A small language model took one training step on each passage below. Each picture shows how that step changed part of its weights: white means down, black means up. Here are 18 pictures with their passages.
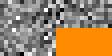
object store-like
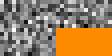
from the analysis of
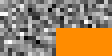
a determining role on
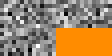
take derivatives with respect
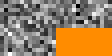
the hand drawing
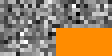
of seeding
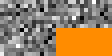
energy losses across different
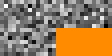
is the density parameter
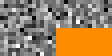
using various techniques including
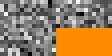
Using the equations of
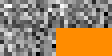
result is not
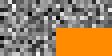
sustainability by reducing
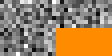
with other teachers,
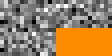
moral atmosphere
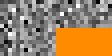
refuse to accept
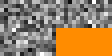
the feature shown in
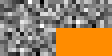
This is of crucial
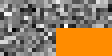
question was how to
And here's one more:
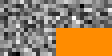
the components of
